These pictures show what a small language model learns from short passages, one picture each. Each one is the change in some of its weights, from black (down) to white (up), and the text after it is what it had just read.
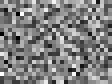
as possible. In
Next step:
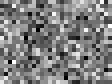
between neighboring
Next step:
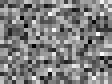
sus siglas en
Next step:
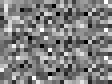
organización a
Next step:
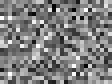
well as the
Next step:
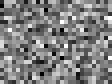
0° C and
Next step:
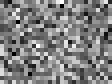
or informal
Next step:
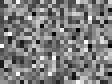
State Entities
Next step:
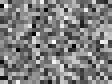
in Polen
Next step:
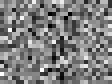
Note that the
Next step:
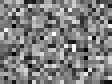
почек и
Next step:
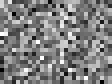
7 TeV.
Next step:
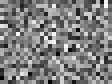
the growth in computing
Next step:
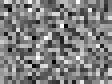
far, no
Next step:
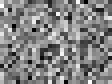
forma diferente da
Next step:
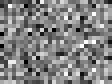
external heater for
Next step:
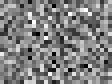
therefore implies that the
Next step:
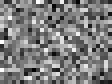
can be described as
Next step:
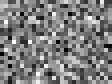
yet smaller step
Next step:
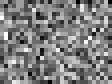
of resolved stellar
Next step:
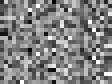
integrate these
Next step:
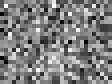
*Int J
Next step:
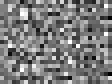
be very important to
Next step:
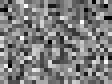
upon the individual's
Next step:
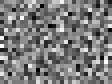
that the variation of
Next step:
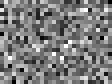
scale so that regions
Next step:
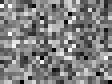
after subtraction
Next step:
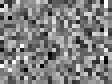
the dynamical evolution of
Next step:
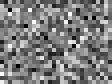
as the time required
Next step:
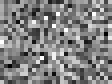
an upper limit on
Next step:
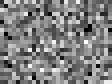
In this case,
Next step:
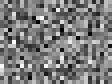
formed: one supporting
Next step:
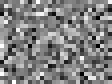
oldini olish
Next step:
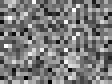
on the criteria and
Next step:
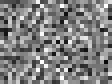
should also be
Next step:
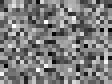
of the designed
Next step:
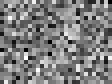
on the Nigerian
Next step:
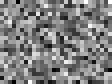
supporting the emotional
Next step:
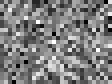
grating period
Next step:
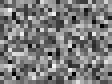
of Engineering Education
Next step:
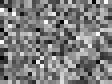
Some example
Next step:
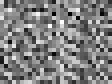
and "intention
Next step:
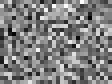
and NARY
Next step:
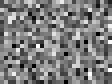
that this interference
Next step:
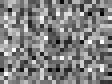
inserção e
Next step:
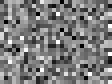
составлен и
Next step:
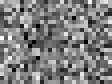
tension between
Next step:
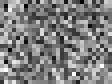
periods of time between
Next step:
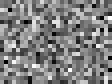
improve the expectation
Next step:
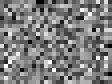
managing water in
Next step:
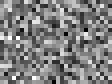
que la actual
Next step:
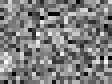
What is the highest
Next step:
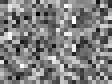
– Review &
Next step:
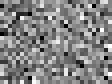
career researchers in
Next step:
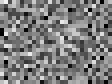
and compacted in
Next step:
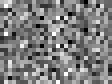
= M$, while
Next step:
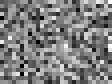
de las islas
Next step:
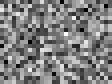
However there is
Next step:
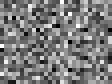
y atender las
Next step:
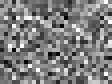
hours, the
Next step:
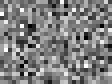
de elementos
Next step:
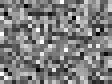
theory proof by
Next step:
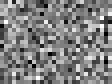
is the localization
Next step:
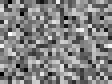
learning architecture suitable for
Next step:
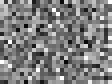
a strongly fluctuating
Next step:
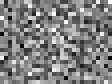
en worden nu
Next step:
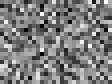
scaling and
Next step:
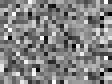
pe baza
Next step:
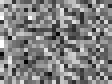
confidence level of
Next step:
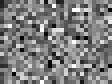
D anti-D
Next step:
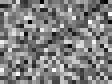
contraction of
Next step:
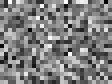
interactive behaviour is
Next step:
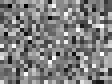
reden, in
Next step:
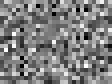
de valores
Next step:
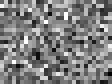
probe. This
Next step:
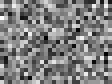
play the role of
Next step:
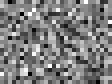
order to determine
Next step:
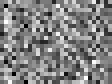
with immediate student
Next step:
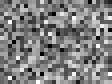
performance of our integrated
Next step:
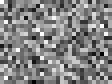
frequency bands are
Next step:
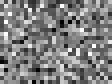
by dashed lines are
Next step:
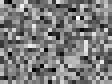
using propylene
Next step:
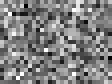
of the five factors
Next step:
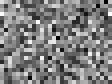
compressed structure
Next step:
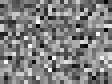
suscitent un
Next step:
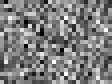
- Male -
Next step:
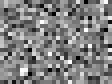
need to be
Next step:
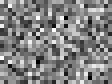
In feite
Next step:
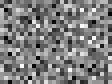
specimens contained
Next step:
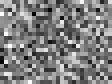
and $\lambda$
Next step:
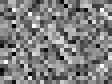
Gruppe gibt
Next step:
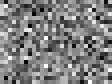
metodológica para
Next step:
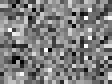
va ijro
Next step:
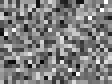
and I.
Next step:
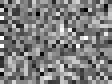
is approximately that valid
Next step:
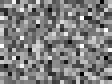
foydalanish va
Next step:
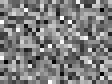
was in einer Situation
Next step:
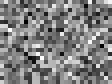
slope in the
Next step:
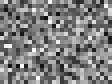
regions and lowered
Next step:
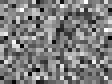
quartz flow
